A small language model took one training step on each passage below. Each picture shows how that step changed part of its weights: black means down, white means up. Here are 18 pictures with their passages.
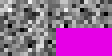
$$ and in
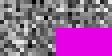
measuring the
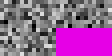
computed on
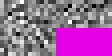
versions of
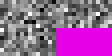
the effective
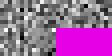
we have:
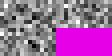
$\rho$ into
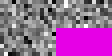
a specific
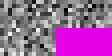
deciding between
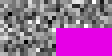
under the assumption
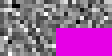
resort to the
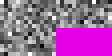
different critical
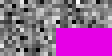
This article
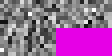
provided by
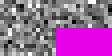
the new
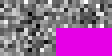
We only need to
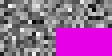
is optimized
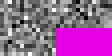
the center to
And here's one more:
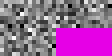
solve it,
